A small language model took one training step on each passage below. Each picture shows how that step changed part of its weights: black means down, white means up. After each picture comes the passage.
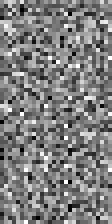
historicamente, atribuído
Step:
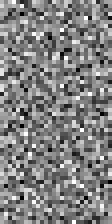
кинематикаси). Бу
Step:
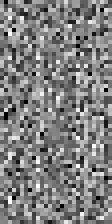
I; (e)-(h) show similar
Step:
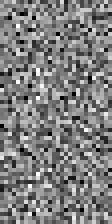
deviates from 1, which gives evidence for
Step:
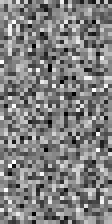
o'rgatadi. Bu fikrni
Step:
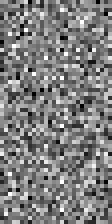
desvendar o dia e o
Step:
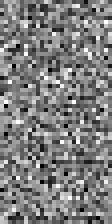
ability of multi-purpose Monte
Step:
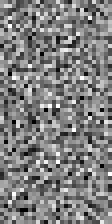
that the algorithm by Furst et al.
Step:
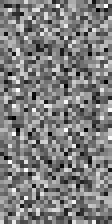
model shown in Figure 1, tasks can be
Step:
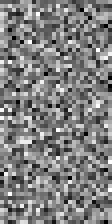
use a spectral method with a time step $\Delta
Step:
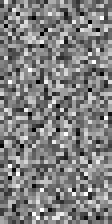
-\partial_{\xi^\alpha} \left(
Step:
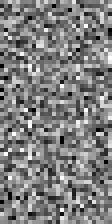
numerical bootstrap method to quantum mechanics
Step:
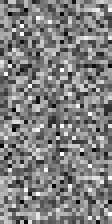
it fails to provide the entire set of orbits
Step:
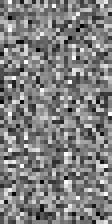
cascades of energy between different scales,
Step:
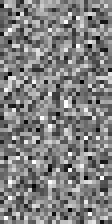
dependence of the dilaton and the electric
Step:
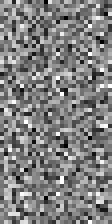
q \right), \left( \frac
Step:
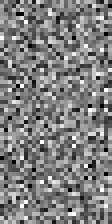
SNe. } \label{figSP}
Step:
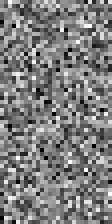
boundary are minimal, and there are no parameters to
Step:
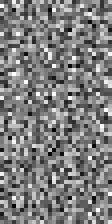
yang besar. Dari perspektif
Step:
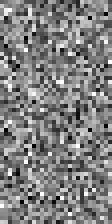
vacuum's zero-point fluctuations. Throughout
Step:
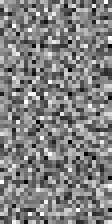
kabi. Antropoformantli
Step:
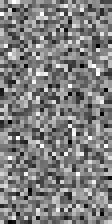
not be affected by different hardware
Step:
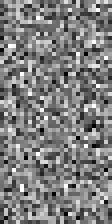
rate limiting (simplified version or
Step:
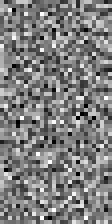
find a second $B_8$ transition at
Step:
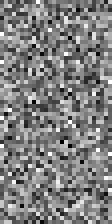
estimate by using \eqref{1.29},
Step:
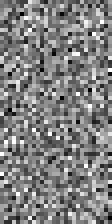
principle AMS 2000 subject classifications:
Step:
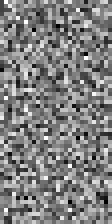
on the MIT-BIH dataset
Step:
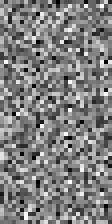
in the presence of an external ${\bf B}$
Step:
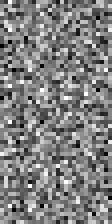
zone of the supercell. An effective
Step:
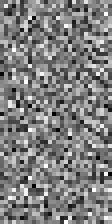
considered as an appropriate tool for removing the low
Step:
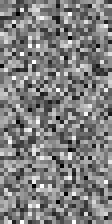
number of problems, one being the complexity of
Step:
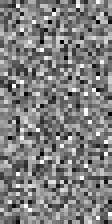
to order $\delta$. The following conventions were
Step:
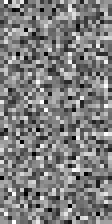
of Passage-Based Document
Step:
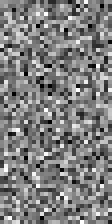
К отличительным чертам
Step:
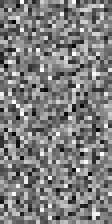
E\ns \and O\ls
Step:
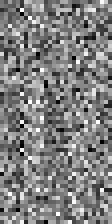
of extension is not necessary for the present purpose.
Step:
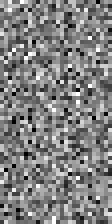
representation in $\CC^n$. Then the following
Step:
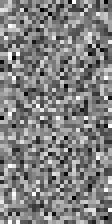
estudantes, aberta à
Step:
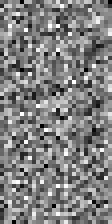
$t$ with $\cirk
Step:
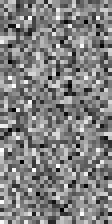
of 12 works showed that the maximum and minimum values
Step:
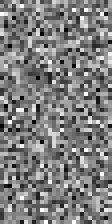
this paper, we consider a diffusive
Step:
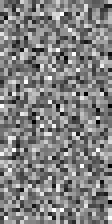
c}~Comparison of the number
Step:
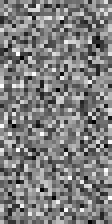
or service, which can help organizations
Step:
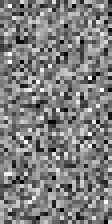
\end{equation} where $B$ represents
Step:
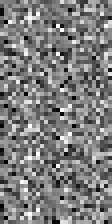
деб ўйламайман.
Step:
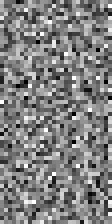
exfoliated MoTe$_2$
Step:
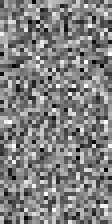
arc in $R_X$ extended by an
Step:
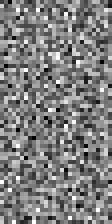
bebas yang terpilih yang baik
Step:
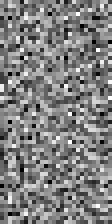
pedagogika fenomeni odatda
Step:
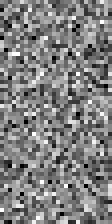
Kondo model in the Toulouse
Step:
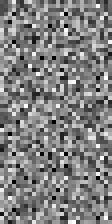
ou de reserva de valor
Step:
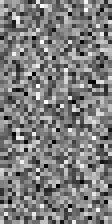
Two regions are shown from the previous work,
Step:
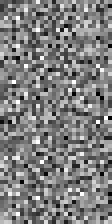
- AL - FERGANUS -
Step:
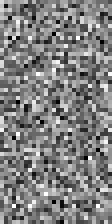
1,24 cm de diámetro
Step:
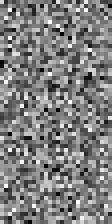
i centri storici e gli
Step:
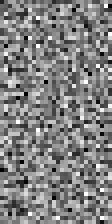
Continuous control of the nonlinearity phase for
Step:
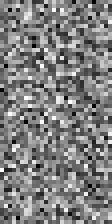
Bugungi kunda innovatsion
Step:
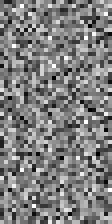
Enseign. Math. \bf
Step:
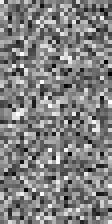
the question of the large structures could be
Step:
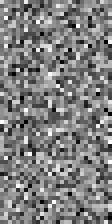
antara cita-cita moral
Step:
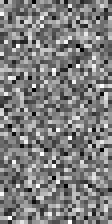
on the model parameters have been obtained in Ref.
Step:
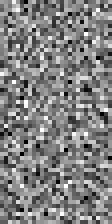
the system size. The presence of H atoms requires
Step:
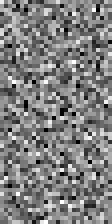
на международные стандарты и
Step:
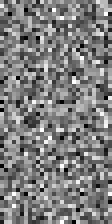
Latif. Ini adalah
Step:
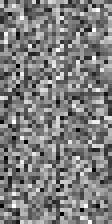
follows. In Sec. II we will briefly
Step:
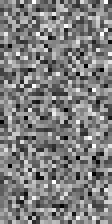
where $j$ is an integer or half
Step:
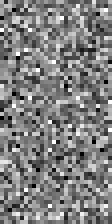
assuming that the source and target mappings are
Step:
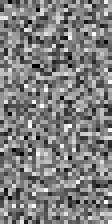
joint paper with Yair Caro
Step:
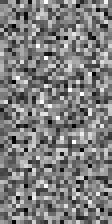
to new regions, but to ones that are equivalent
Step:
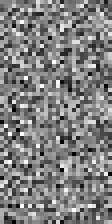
до зниження маси тіла та
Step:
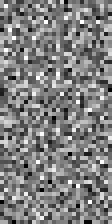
where the genus of $K$ is
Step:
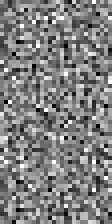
gap ratio implies enhanced connectivity within the graphs
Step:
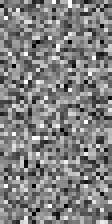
because of the large jet multiplicities in these
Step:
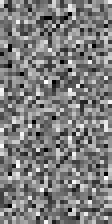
in lattice QCD, employing dynamical
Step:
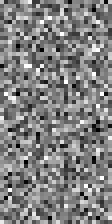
coordinate transformation $\varphi=f(\phi)$ which
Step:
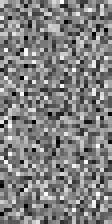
живете. Технология
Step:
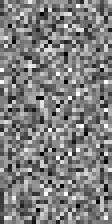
a que en ella los estudiantes no
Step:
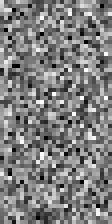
trazer a consciência, com
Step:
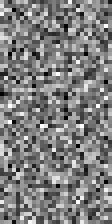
add a constraint $S_{ij} >
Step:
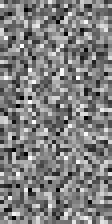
another. The situation for the practically relevant class
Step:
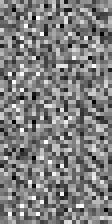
transformation to get a strongly equivalent result after transformation.
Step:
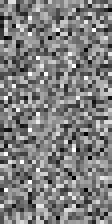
meaning and therewith provides this world with
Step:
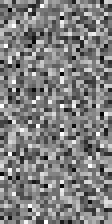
o desencadeamento de processo de
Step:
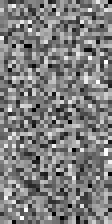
telba etsa – gullik
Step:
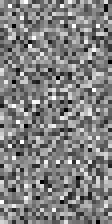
\mathscr{L}_1}$ is implemented
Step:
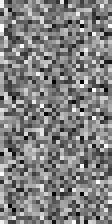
DE LOS AGROALIMENTOS
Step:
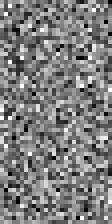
\cite{cap}, many special cases arise
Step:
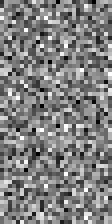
a court authorising the access to the digital
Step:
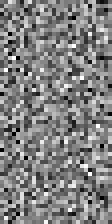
Y.~Saad and M.~H.
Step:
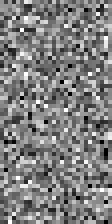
observed in~\cite{aoudia2019}.
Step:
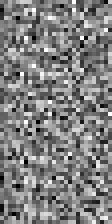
e limites definidos medindo
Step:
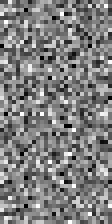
use of RM. A summary of the
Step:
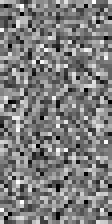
the approaches from other fields, the community should
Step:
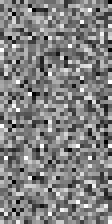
proporcionar aprendizagens mais
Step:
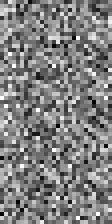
end of the article, the problem of finding the
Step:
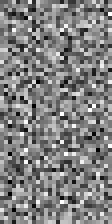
людей на підставі аналізу
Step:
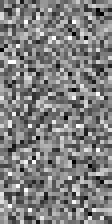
a non-ownership option for products
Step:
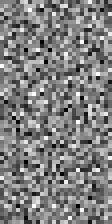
\Gamma'_4$ it follows that $$
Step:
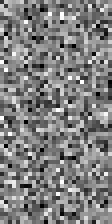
JADES-SN-22 samples,
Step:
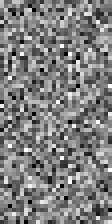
áreas del conocimiento para el
